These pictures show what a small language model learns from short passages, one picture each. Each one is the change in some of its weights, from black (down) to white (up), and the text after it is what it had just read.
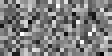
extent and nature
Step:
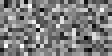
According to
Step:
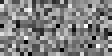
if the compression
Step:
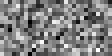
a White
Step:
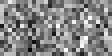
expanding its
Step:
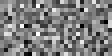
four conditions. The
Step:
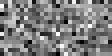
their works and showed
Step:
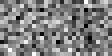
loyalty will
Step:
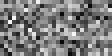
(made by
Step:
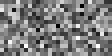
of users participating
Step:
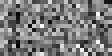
two prevalent
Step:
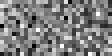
growing economy.
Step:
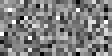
Keyword &
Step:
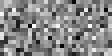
they are trying
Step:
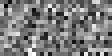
actual demand,
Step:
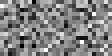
secondary analyses
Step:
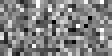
but extending them
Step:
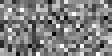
she considered a
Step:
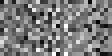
severity increased.
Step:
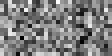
this application (see
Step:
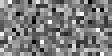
buffer tank
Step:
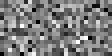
Previous studies have
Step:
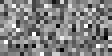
the best compression
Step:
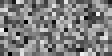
a crucial role
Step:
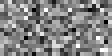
the disc. Of
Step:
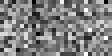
in the hard
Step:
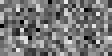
literacy. -
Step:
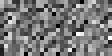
management and responsibility.
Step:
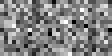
the present study the
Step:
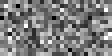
taxation. To
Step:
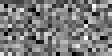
meet, if it
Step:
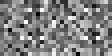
are regarded as the
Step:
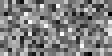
of Herington
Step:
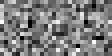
and Singh
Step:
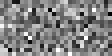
By removing
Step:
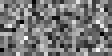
that was distinctively
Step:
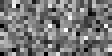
by peripheral
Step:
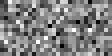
given game or
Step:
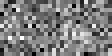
project with regard to the
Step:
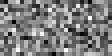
on publication fees
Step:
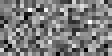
phases and related results
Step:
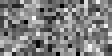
CSI, it
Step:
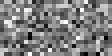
above the minimum
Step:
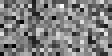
that has physiological
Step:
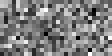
deposition is also
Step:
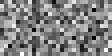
the solid phase
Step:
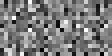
The experimental results in
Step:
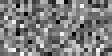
research in educational
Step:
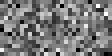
study: 1.
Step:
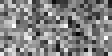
the individual is the
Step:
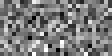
and rule-based
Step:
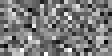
- Technical support
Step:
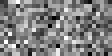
multitude of
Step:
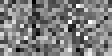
in this behaviour and
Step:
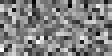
for the detection of
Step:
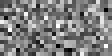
beginning of
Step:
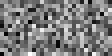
three sessions,
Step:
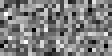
drug development,
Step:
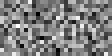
Followed by
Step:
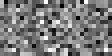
Social media is
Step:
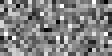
channels, and
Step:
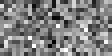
is the second report of
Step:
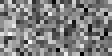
the increase in the
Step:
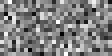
selection criteria
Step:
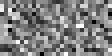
used as of other studies
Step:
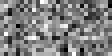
is severely
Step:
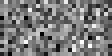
third step
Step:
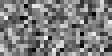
are been decided
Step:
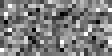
rapid evolution
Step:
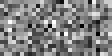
with disagreements
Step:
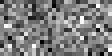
is a strong
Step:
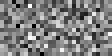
correlation analysis of
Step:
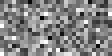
Pitta along
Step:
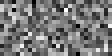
for the difference is
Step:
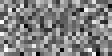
power. According
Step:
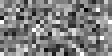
Number of
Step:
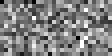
on the human resource
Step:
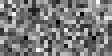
plains. The
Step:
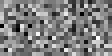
evaluation while identifying
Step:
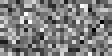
opt for this
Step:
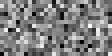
its positive aspects
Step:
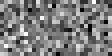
levels for *E.
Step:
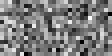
them, engage them
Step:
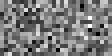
effort, in which
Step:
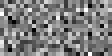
(identical for
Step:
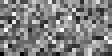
NMR and from
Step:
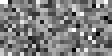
active movement
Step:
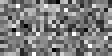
depends both on the
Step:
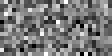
spin model in one
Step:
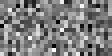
framework in smart
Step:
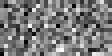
strategic approach to
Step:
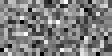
rates in the region
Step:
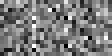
hands). To
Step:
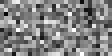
placement of
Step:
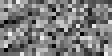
to be confident
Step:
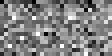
on an extensive
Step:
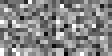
Department of
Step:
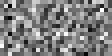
rises, the time
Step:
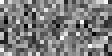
implications on
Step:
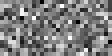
of papaya
